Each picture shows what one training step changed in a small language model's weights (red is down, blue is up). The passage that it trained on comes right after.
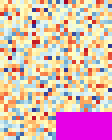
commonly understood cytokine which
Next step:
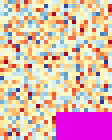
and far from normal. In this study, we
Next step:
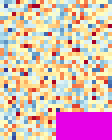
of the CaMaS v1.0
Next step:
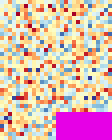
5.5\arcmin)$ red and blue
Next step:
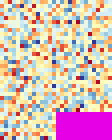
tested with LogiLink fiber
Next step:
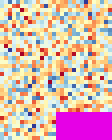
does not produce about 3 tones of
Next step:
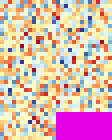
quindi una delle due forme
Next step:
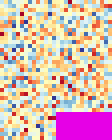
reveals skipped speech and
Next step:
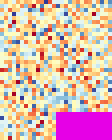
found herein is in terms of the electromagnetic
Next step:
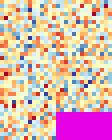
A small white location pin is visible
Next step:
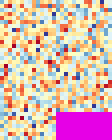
a compulsory requirement to get one's
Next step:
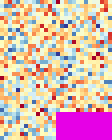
both extracts at doses of 100,
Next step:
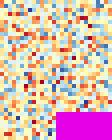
across the slit that was fixed with respect to the
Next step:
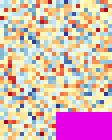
match to tidal disruption
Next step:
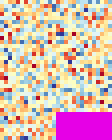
$^{208}$Pb accurately and model
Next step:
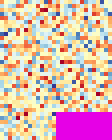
of the Markov process is given by:
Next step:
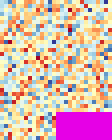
compressive stress. The damage density at
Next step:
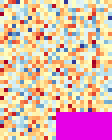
questions about labels looking like a
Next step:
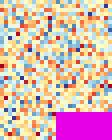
to change resolution as they cross it. Therefore, it
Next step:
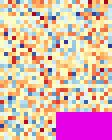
the population of elderly women in India is
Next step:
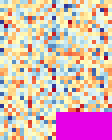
months history, when building a
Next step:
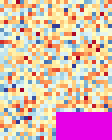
chosen to point from $M^-$ into
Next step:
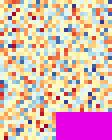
over and reinstalling the strings.
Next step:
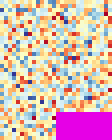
be helpful to generations of singlet states in
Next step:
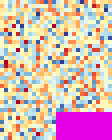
true direction and magnitude of the thruster force
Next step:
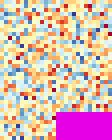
on the integration of ICT in Indian
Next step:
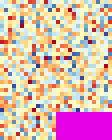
[1]. It became a popular
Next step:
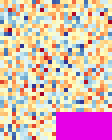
stores are increasingly developing and being used in
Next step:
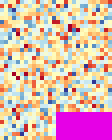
two-dimensional media. In particular, it is
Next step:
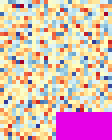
while $41.7\%$ of the vertices
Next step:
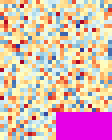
and experiences of those most often marginalized
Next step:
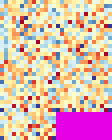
SMART SHOE FOR
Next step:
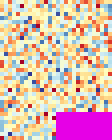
energetically stable, is explained.
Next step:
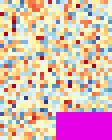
shallow nutricline (up to the
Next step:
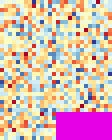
$1\times m$ (or just
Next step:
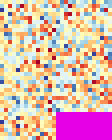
in $s$-wave superconductors, the
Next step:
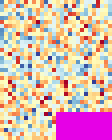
determining the presence of arsenic.
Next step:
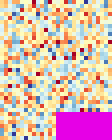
line with finding reported in [37]. According
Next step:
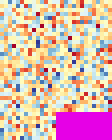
the temperature $25\pm2^\circ$C
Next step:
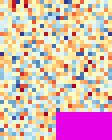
previous studies First: Theoretical Framework
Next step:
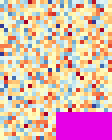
\begin{abstract} We demonstrate the use of
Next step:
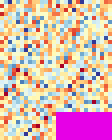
simulations We ran detailed Monte Carlo
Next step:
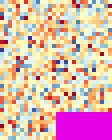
feeling the same emotions, and
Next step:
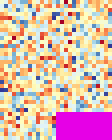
a resulting high-quality newly labelled
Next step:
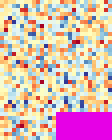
alternatives for enhancing sustainability in
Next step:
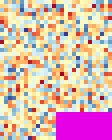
rewrite this expression by using a regular matrix
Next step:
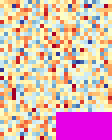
Fourier space. We use the following
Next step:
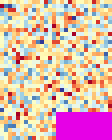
and incident light scattered by
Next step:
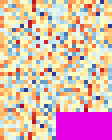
Paleogene, and Neogene are
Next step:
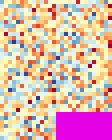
in the limit of vanishing applied magnetic field,
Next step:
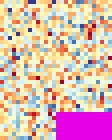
$\boldsymbol{c}$. Constraints on the
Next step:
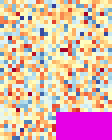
the physical nature of the bath that determines which
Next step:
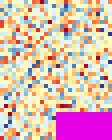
users with reliable and trustworthy
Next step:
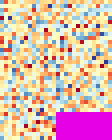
due to the fragmentation of the health system
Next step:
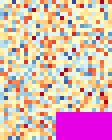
of neuron. Thus, the ease of
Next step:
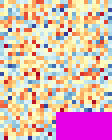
Ethiopia, E-mail:
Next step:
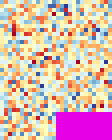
university is registered using the identity
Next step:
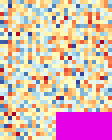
the content and purpose of the file.
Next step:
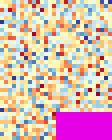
galaxy is a satellite are proxies for the
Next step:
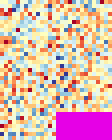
using dif- 170 ferent surfactants and
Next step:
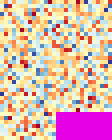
poloidal and toroidal fields may exist
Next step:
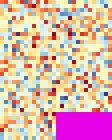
study with different scenarios was carried out using different
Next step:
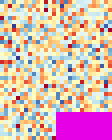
reached maximum value at 45° and
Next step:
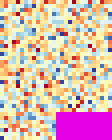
Variables – Global Ocean
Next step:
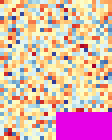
separate collision level per modality such that each
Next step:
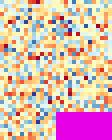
then we must move $\sigma$ to the right
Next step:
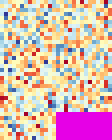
differs from SB$_{7.3}$ by
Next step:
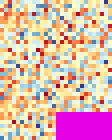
with peroxide and anionic detergent
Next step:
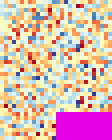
X has been searched for, but it remains
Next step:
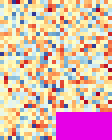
Finally, the applications of these techniques is demonstrated
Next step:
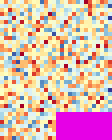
currents of both branches become different because
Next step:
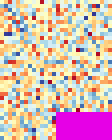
to those of elliptically fibered
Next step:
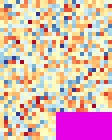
will return to quad operation,
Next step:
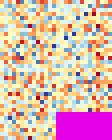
Vicenza Martedì
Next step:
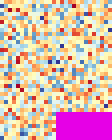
by enhanced shear and lattice rotation and by
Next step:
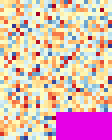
optical flow estimation with deep networks”,
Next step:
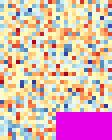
(c). energy barriers than in the case
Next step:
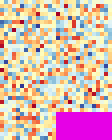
three different planning paradigms for
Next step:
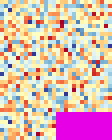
this research. As always, the support provided by my
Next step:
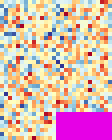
Given a Dp-brane metric
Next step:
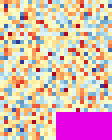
of T2DM on the voiding phase of
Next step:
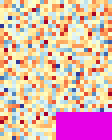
their optical properties, but some differences have been
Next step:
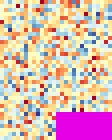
duration of action. Rectus sheath
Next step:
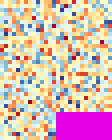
model of a contracting universe. Of
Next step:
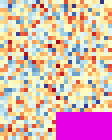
+ v, \widehat{\theta}_r,
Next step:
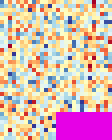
). In the following they are parametrized in
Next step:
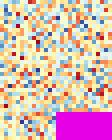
illuminance threshold for sDA calculations is
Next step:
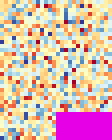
a substitute for gauge invariance in presence of a
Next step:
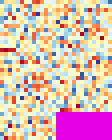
users are uniformly located within 8m
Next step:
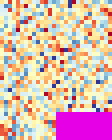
\end{enumerate} In this work we
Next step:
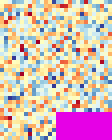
The Project Management Institute (PMI)
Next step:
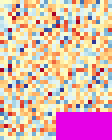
the first item, since $G_X
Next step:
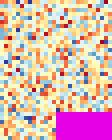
term is a new contribution that arises from the color
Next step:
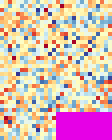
and Underground Space Technology*,
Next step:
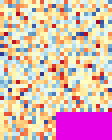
chosen permutation, hence on the
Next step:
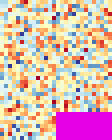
then D1, D2, D3 etc,
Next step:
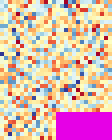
\end{figure} The next scenario focuses on
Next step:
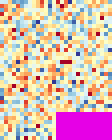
NS, Mohd Redzuan
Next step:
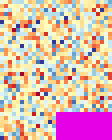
the OpenStack Virtual
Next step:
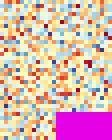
on the AB-tiling with distance based
